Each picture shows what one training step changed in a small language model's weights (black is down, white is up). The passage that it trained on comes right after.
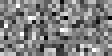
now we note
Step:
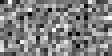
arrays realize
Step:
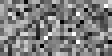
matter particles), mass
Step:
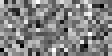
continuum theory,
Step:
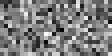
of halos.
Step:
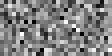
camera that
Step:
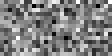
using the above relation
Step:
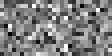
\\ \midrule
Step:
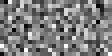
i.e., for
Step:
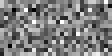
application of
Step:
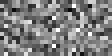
surface contamination
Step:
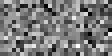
lag 1,
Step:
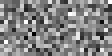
mentioned in
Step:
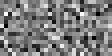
standard silicon
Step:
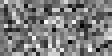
HST and
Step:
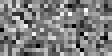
the SDSS
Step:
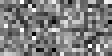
takes place using
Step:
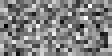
yields)} \\
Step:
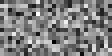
are rather large and
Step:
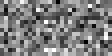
GMD based
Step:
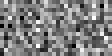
then decode
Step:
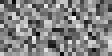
the roughness of
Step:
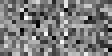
network consisting of
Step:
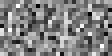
This makes the
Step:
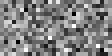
in systems that are not
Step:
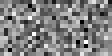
which primarily
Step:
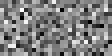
out a qubit is
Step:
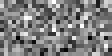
panel shows the ratio
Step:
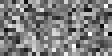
process system whose
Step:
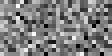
under discussion these
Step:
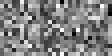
of the order of
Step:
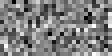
spectral resolution of
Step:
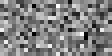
its discovery in
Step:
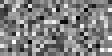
The Write
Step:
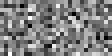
the behaviour of the
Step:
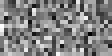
of fitness in the
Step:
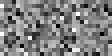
its subsequent
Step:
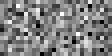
maintained in general,
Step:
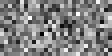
of the normalized electron
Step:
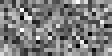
through two XML
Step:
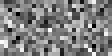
waves) have a
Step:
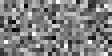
$a \rightarrow a
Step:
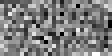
and other models of
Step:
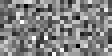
equivalent to
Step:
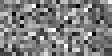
\bibinfo {author}
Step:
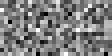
strength function
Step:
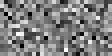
motions - translation
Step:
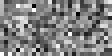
capability allows
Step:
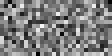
depth of
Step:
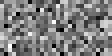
E.} \newblock
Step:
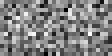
that such a state is
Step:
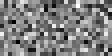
$\gamma$, has the
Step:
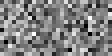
in mass-loss
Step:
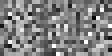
it to estimate the
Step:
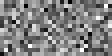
$f$ given in
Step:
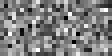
actually the
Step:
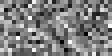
without reference to
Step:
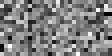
The high value of the
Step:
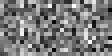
generative of new
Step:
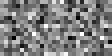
plausible source
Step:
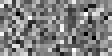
the mean free
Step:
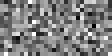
network congestion.
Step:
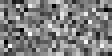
whatever the
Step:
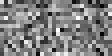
intercept values corresponding
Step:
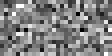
of precipitation
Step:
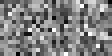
and image processing
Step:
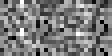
associated spatial
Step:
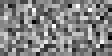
attempting to
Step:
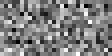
of the dataset
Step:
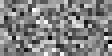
the browser
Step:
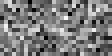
lay down the
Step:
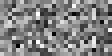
there are two different
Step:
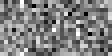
used in the calculations
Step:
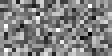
binaries in
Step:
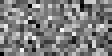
point was looking
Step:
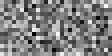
in the plots).
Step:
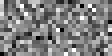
state dependent, and
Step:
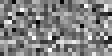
can be determined when
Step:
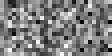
are found as a function
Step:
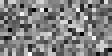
in color space,
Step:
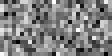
cases the SM
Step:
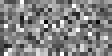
we conducted the
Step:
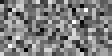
also a large NS
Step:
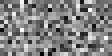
root law,
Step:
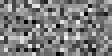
was renamed
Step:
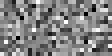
background solutions in section
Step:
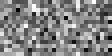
determine the structure of
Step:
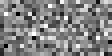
\gapr \rightarrow
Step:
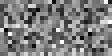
Masters level in
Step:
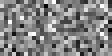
\rangle$ and
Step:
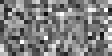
also be utilized
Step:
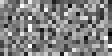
and clustering of
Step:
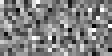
theory, to be
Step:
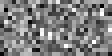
is a special case
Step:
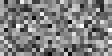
a wavenumber
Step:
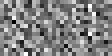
a coherent state
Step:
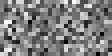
In the present work,
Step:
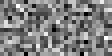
communication and
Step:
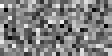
disease for
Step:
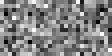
polarisation and
